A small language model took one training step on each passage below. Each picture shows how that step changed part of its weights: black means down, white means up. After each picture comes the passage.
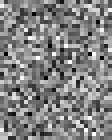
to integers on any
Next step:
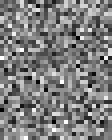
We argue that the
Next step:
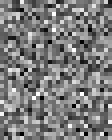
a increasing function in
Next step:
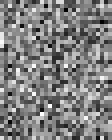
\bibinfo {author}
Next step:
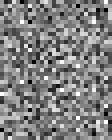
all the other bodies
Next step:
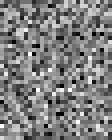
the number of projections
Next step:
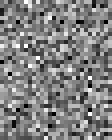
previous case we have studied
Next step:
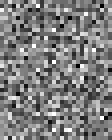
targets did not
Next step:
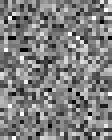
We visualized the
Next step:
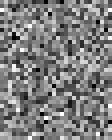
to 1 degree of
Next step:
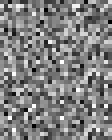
are obtained from the inverse
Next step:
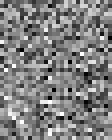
the Floquet
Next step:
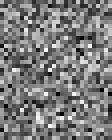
the plane and position
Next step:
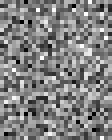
infected IP is not
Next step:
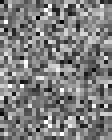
are adopted from
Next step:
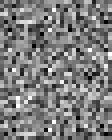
timer set by a
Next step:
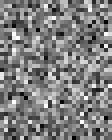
Mellin moments,
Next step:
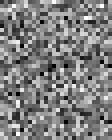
reducing information loss
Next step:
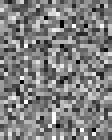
study unimolecular
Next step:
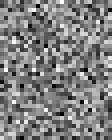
to make the results
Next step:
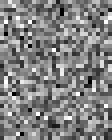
different prototype
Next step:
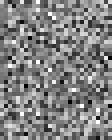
algorithm here is
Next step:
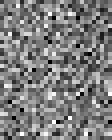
aqueous medium
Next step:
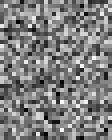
by $\bar{n}
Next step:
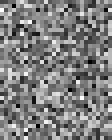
perform eventually also
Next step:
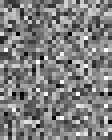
these characteristics with
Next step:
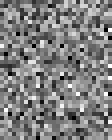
the last one %
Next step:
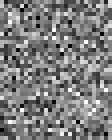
do not dominate and
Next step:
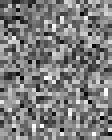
consider later. In
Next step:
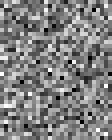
Carlo results for the
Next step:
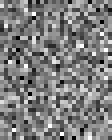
schema appear within
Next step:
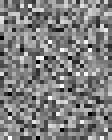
"Increasing the field
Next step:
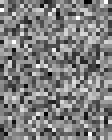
particles or atoms is
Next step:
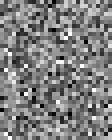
The location of the
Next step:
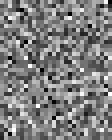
a consequence, such
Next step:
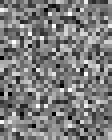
order to determine the phase
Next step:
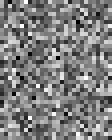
specific constraint set in the
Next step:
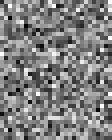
than 50 million
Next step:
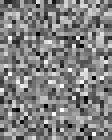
is correct for any
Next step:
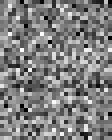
got $\sim 1$
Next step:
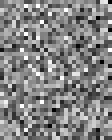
also doubtful
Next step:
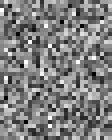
of untrapped
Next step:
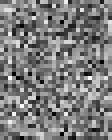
so removes the
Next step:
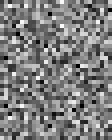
together with the
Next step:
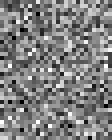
used a more recent sample
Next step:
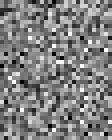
The transition factors $\mathcal
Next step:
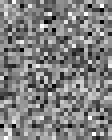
The $\lya$ emission
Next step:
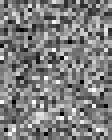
temperature. The dependence of
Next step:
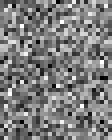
complete basis, the
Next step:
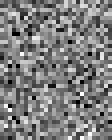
an ensemble of
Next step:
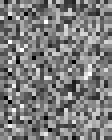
\, \end{equation}
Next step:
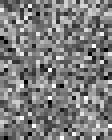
used for transport simulations
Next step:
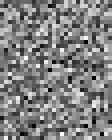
the soft gluon
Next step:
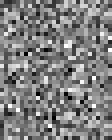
it is notably
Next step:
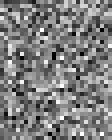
by the chosen
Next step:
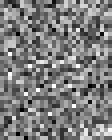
this change of variable
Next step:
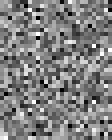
were awarded time on
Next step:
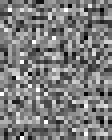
diquarks and
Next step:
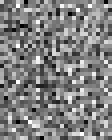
can be connected with
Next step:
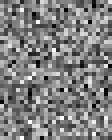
their constituents.
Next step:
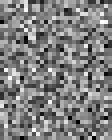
Here we extend these
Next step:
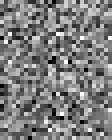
The particle and the heat
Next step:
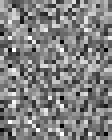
operates separately for
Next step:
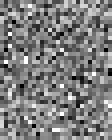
terms in the expansion
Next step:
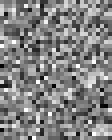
known correlated
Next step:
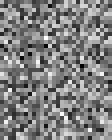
the light and heavy
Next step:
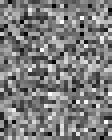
$\phi_\gamma$ and
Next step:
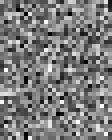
a number of time steps
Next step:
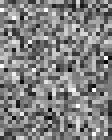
excess which could be a
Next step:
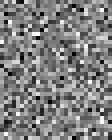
films annealed
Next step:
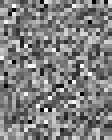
comparing with observed
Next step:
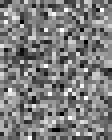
under the same conditions; the
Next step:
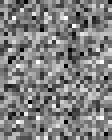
each pulsar,
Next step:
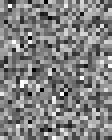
potential benefits in
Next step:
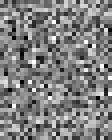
neutron scattering
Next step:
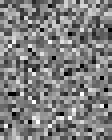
the band gap of a
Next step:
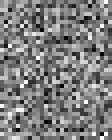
was fed into a
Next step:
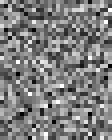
in the configuration
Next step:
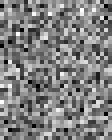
convection. More
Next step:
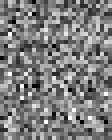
(red) and the model
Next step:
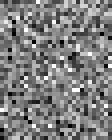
become a superposition
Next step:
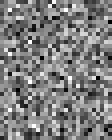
of strange quarks
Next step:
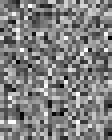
solution of the original
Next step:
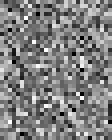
also entail a further
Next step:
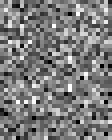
be quite different, a
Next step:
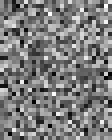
realized, whereas for
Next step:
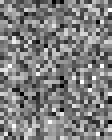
to the relatively high
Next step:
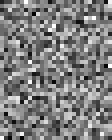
expansion around
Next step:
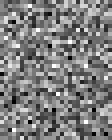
function gives easily
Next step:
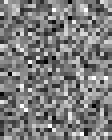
It is easily
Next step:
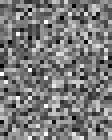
batch size. We
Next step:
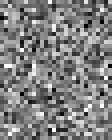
denote the indices of
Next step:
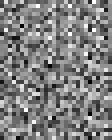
We then median
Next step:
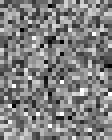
the most convincing
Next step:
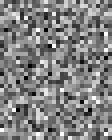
optimization is performed.
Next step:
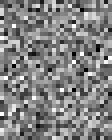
impeded. During
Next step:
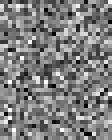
$ is the inverse of
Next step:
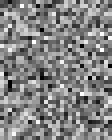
we present two results on this
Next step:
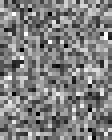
significant progress in
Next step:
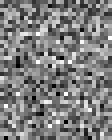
the central
